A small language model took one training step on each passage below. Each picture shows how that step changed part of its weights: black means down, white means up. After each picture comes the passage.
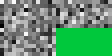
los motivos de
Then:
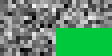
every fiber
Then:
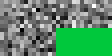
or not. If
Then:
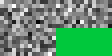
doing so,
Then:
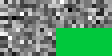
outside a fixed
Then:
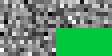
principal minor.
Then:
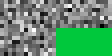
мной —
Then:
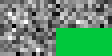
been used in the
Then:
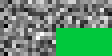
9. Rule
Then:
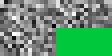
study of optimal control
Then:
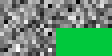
are continuous and are
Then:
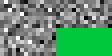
the present special
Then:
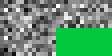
qilib berilgan
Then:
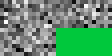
fact the symplectic
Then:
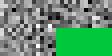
$X$ is
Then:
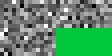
Now suppose
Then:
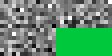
in white
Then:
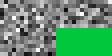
with replacing $
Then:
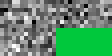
dalam proses
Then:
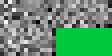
de ventos e
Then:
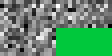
a function h}
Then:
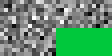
betonen die
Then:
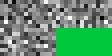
but versus
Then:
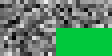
0$. Now we
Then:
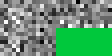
family of operators
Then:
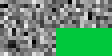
URL =
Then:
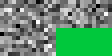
By induction in
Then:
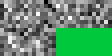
recovery on
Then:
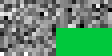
Korea \\
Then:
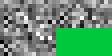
main results.
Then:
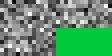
ham muhim
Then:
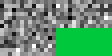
бу ерда
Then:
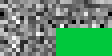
consequence of
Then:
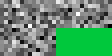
setting, the
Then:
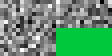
(in order to
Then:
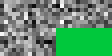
bounded by two
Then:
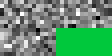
la multiplication des
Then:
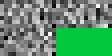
can associate a
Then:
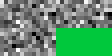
and only if for
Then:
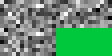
of international
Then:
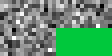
equipped with
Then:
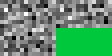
$$ which implies that
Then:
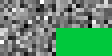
The second problem is
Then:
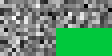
abundance of
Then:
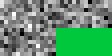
$G$ be
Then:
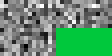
of depth
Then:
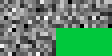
The higher
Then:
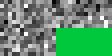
kitob va
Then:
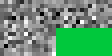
suas formas
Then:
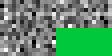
\downarrow 0}
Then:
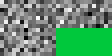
pontos de
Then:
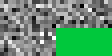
as graded
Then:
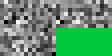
than 1, then
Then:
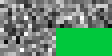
multiple networks
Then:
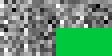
is invariant under the
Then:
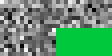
if, for
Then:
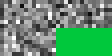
os diferentes
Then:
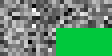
denoted by
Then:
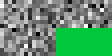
is also an open
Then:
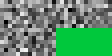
mei -
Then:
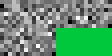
en Educación
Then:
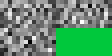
uma lei
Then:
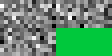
a maximal
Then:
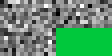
el deseo
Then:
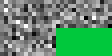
the iterative method
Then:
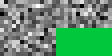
of the corresponding
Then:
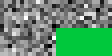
have the form
